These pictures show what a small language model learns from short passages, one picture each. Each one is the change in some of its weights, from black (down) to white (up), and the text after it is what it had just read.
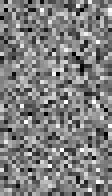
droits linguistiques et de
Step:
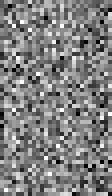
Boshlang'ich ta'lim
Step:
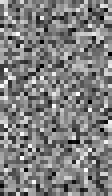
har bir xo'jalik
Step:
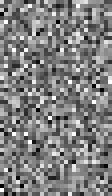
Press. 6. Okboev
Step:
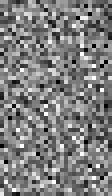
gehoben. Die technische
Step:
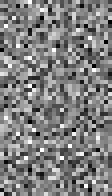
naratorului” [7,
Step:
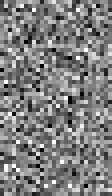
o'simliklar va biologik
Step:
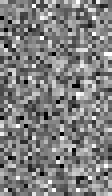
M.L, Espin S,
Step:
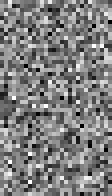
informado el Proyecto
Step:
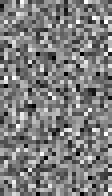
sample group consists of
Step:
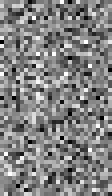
tarbiyasining vazifalari
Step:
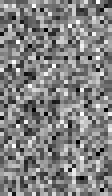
JINLIANG, C.;
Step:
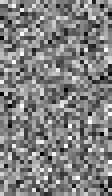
etadi. Bu esa milliy
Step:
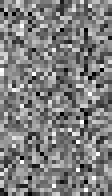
raqobatbardoshligini oshirish
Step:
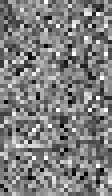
rahbariyati marketing
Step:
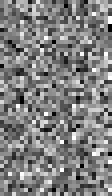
chizish nazariyasi sohasida
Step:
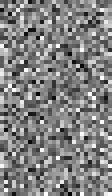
asosida badiiy talqin
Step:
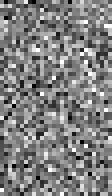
*Sprints*. É
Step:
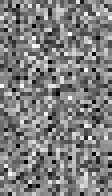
Penelitian terdahulu
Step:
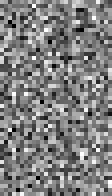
G, Morère A, *et
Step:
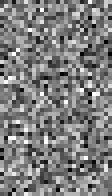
tahun dengan latar belakang
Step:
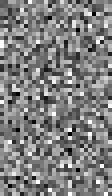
ushbu holatda ham
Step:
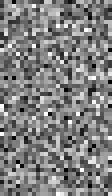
государственного университета.
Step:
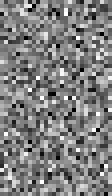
in the diet of the average
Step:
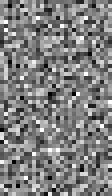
культурой. В научной
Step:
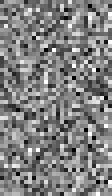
картою, використання
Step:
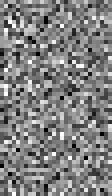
esa kichik guruhlariga
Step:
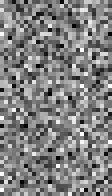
was a joke... I
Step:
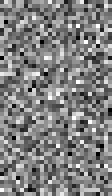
Zamonaviy ta‘lim,
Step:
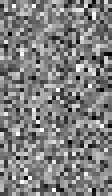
психология. – М.:
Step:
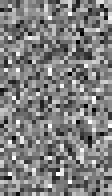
do Estresse, o papel
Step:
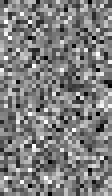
abre la convocatoria
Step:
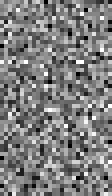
Estudos envolvendo
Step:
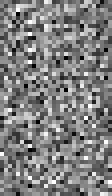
широкий спектр
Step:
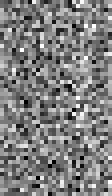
Technology Assurance
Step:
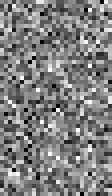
“Oliy ta‘lim tizimini
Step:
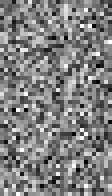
righteous anger,
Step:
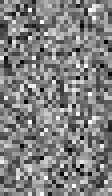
preparación performativa, la
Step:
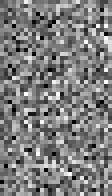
fugazmente un lugar
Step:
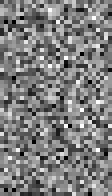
e políticos, como o acesso à
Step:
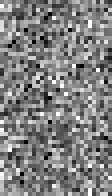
где изучается отношение
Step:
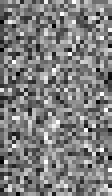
аграрної політики
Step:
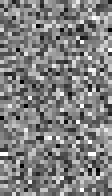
libros, revistas
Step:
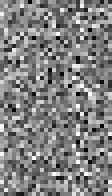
mahorat talab etsa,
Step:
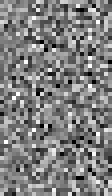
бино, иншоот,
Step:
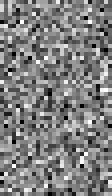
the emotional stability and
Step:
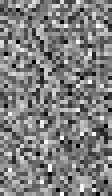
barcha loyihaviy
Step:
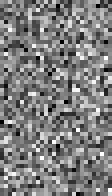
Тараса Шевченко.
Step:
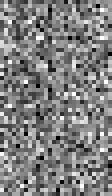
că dreptul din toate
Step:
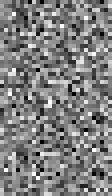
technology education teachers.
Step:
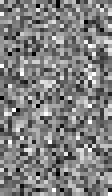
evolução das equipes,
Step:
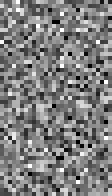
la enseñanza de
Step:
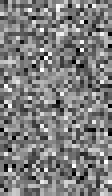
Singer (2021) contó con
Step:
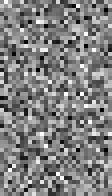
estos actos en los registros
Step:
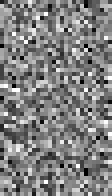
oshgan. “Muammoli
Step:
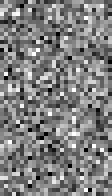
2019). Os conflitos que
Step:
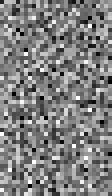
que us té presa com anell
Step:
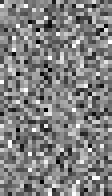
estudos observaram o
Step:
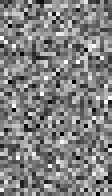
captar a percepção dos
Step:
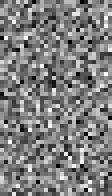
para comparar produtos,
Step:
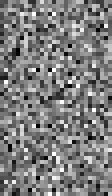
деструктивним впливам
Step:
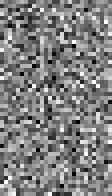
With Visual AIDS in
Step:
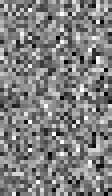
азбука – теория –
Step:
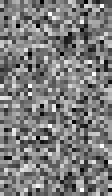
par l'administration coloniale
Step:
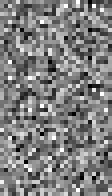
roció sureño"
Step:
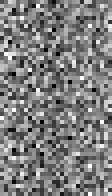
espera que no sea
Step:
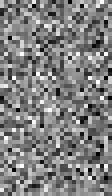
maydonga keldi.
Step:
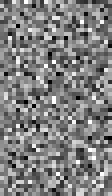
à la population totale, on
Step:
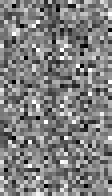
inflatsiya darajasining yuqori
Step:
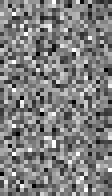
2) Системная
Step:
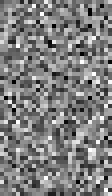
tiempo de análisis, comparando
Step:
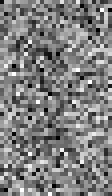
incorpora uma camada de
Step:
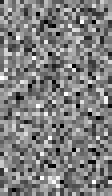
список утвержденный
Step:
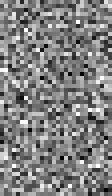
ixtiyorsiz qilgan
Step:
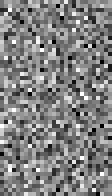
nisbatan katta
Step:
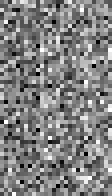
Alves de Oliveira**,
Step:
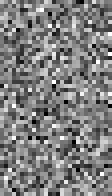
cars get their names –
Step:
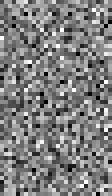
retos que deben abordarse
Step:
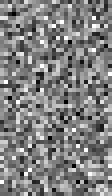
la aspectul exterior și la
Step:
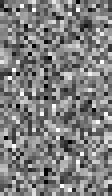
va ilmiy xodimlarning
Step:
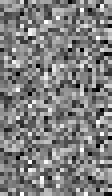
камайтириш бўйича
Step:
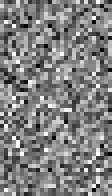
which is the development of
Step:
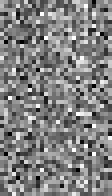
Physiology*. DOI:
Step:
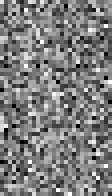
додавати «виховні»,
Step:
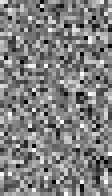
a valle, quando i
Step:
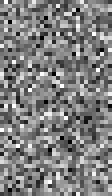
shu maqsadlarga mos
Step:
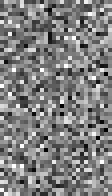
increased arterial
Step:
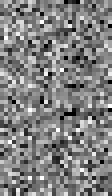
yondashuv real tizimlarda
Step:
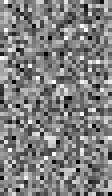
marshrut arqalı
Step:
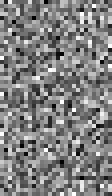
mas é situado a NNW de
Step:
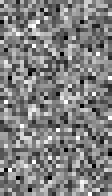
Germaniya davlati
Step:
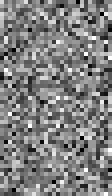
integrating analytical accounting
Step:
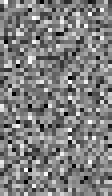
назначения разместили
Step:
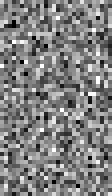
состав для бензинов,
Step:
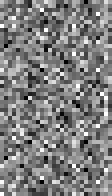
chiqilayotgan sohada
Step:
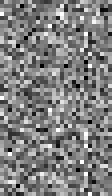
in Educational Sciences Volume 3 |
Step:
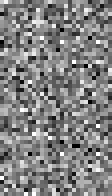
mutafakkir olimlari
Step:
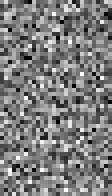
familiären Unterstützung.
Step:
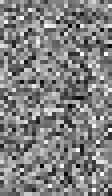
nazaridan tanqidiy
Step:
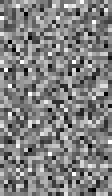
del sentido y a la ciencia
